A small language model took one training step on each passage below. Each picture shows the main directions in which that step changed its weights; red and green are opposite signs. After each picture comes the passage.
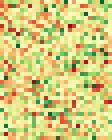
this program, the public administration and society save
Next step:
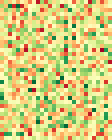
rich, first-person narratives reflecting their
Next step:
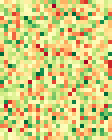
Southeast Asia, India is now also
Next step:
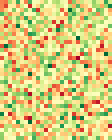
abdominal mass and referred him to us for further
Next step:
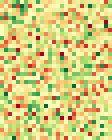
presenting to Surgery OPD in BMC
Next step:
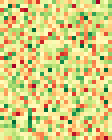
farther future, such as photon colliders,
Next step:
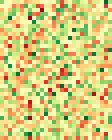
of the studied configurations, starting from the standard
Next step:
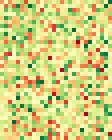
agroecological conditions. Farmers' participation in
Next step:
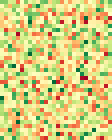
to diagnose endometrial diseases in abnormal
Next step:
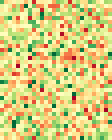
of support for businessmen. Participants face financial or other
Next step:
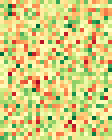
sites (Table 3). Table 3 Reef fish abundance
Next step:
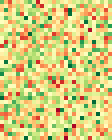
proxies, its own cipher suite and
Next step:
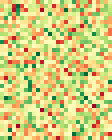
obstruction, and weight loss. The majority of cases were
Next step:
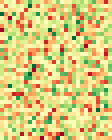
method have been improved substantially and (iii) the
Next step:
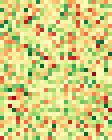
triacylglycerol). These tests can identify certain
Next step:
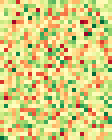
to strategize and reflect on the practice they implemented and
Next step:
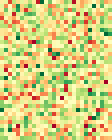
City, IA: University of Iowa Press,
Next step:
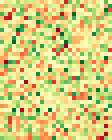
[5]. One of the methods employed for removing
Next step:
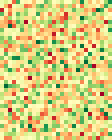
about which she knows what the result will be."
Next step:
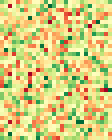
to silence, the narrator seems to be engaging
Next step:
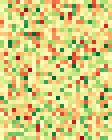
rank is lied on through of the image and calculates
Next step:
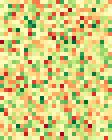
program compatibility has a more general framework, and it can
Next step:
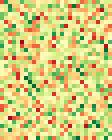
indomethacin at a dose of 25
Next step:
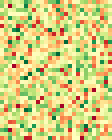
samples will enable refinement of mercury emission estimates
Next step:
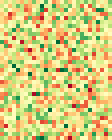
of the questionnaire reveal considerable interest in a standalone thermal
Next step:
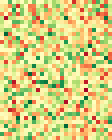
time. If the system has to work quickly in any
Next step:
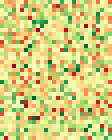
DL prediction for fractured or otherwise heterogeneous media.
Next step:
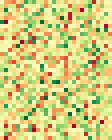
empowered strength to forgive – all features that
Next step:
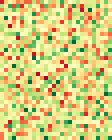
physically homogenous substance for producing
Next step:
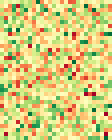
simple), compound, and complex types, along with their
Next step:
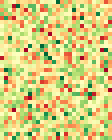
fixed, the arrangement of shunting operation route and
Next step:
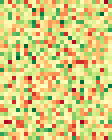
and the Genebank Platform as part of the
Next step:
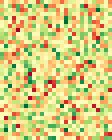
considered to be autoimmune, one of the
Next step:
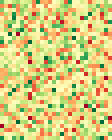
modeling method and a simulation of the forces applied to the horizontal
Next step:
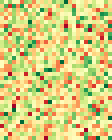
respiratory infections in the elderly. *Expert
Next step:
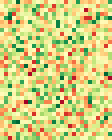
(~0.7%). HIPing was found to
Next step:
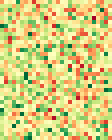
is fast-growing and developing into a big
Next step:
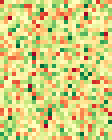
of the people are having green colour ration card and they
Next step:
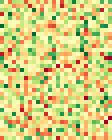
and right pulmonary artery is specified.
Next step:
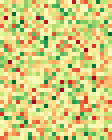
The armed attack threshold leaves gaps where force may
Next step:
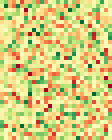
snow and maintaining roads in high-altitude
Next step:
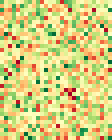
fibers, thus decreasing the glycerol in composite matrix.
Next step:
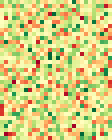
aligns with the inclusive education goals outlined in the
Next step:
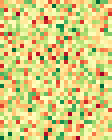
MA. The MA improved ($p <
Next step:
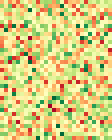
billion tons) and 75% of country's power supply
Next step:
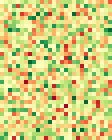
disease to ischemic HF. The
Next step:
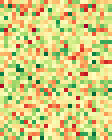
words, when the physical length of a grounding conductor
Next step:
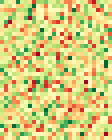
make-up of the modern society, and improve commitment of
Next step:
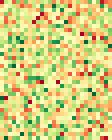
the splicing was 8 weeks shorter when the
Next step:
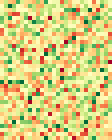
is also related to the pro-EU interpretation of the
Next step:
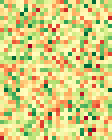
and management; JLN. MR, SN
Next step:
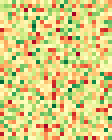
46.8cm³ and average value of the corresponding
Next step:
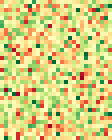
not reduce desired system effectiveness. Only the Part I
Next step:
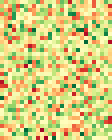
structures subject to cyclic and blast loads. Among the
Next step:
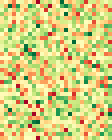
society. He rules that they should always be punished with
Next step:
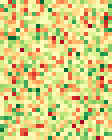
Level 2 Z ₁ Gross Domestic Product -
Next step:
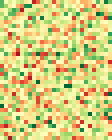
for Policy Makers Summary for Policymakers of
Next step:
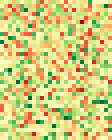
average differences 10 stabilizes, which means that the number of
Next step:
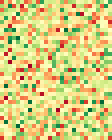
ageing, as observed from Figure 6a–c.
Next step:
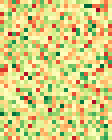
adhesions with the anterior abdominal wall
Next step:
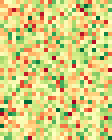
for interventions and support to enhance student success. Methodology The
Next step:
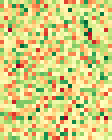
targeted contaminated ions and surfactants, solution
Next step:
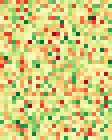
w(z, t)$ is the Fourier transformation
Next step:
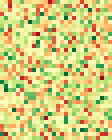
and (5, 3). The power combination in the
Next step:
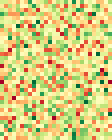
2.0 description The second usable prototype of
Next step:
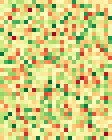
of landscape and artefacts indicates a need for further
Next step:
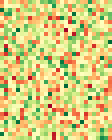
bars represent: (a, c) 0.5
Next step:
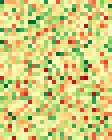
is the first year of the data availability and 2010 is the
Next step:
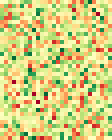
patients who took PG, by 14.2%. 5 years
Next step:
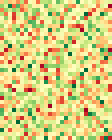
implementation of the laboratory analyses and the writing of the article;
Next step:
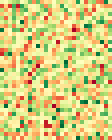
double bond of the fulvene. The observed
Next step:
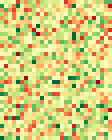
deadly covid-19. Considerable
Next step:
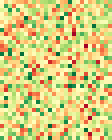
Figure.10 Waveforms of proposed converter operating
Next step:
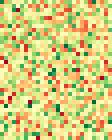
та статистичний
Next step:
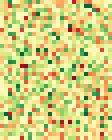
half-maximal inhibitory concentration; LMP,
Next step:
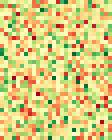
principals representing 67.50%. The questionnaire titled
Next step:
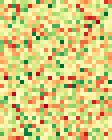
senatorial districts of Ogun State.
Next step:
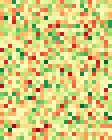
8% decrease in weight in the first year,
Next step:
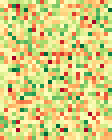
large number of respondents. The questionnaires were composed of
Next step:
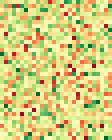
common in women whose most recent birth had been handled by
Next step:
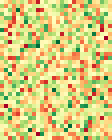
panel shows, on the other hand, the variation of
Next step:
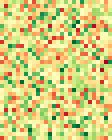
in Lasem to understand how the architectural heritage has
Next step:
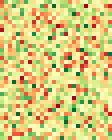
the context of medical diagnosis is constructed. Finally, a practical
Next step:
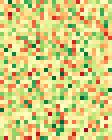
and duration of analgesia, VAS score were observed
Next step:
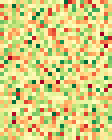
blocks in a day) through the week and those having
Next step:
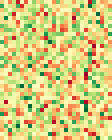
transfer, Lack of proper communication, Poor
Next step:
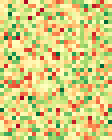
to assess whether and to what extent these partnerships taken together
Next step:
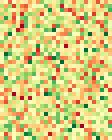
Here we report that an exposed seed region at the 3'
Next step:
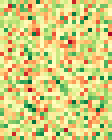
cover of solar collectors. *Energy Conversion and
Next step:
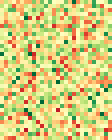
Energy Fig.7 Graph for Jitter
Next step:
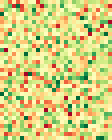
network, the constant component of current. Fig. 2.
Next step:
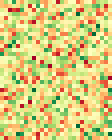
is increasingly essential for confirming AD pathology. Modern
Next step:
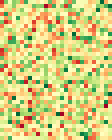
the concept is the same as for the model predicting the
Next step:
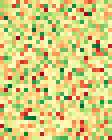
a comparison in less developed countries. To add, Fries
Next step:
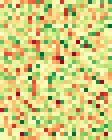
into three types: lexicon, lexicon and
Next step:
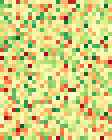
that this thesis is my original work. This document has
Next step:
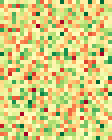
landscape, fear of negative effects on the environment, nature
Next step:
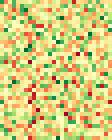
features of migration scenarios of South Asian countries and suggests possibilities
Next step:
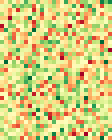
and commonly used method of drug delivery. However, this
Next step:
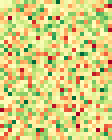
of ABC which is used in the second species.
